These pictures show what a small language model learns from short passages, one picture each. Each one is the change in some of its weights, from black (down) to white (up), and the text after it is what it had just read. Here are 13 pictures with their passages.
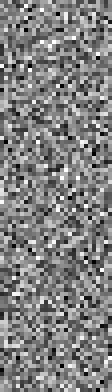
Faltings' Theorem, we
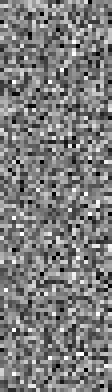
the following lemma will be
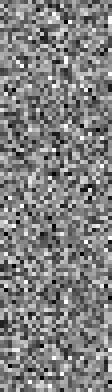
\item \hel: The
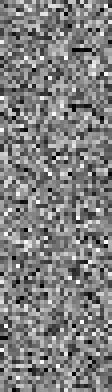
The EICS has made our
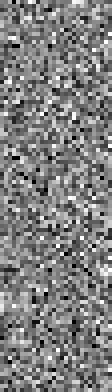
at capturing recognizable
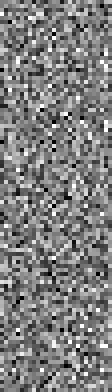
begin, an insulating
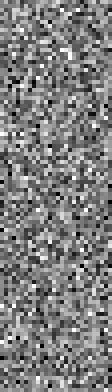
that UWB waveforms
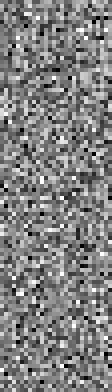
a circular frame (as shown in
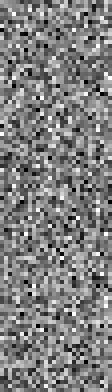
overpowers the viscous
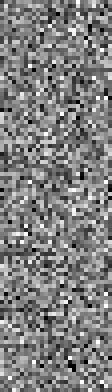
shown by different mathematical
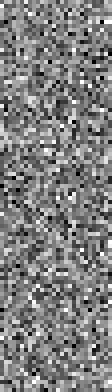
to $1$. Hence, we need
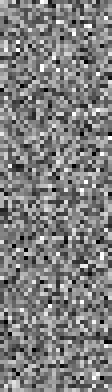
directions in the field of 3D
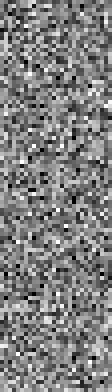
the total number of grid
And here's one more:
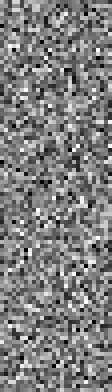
trial (Verdijk
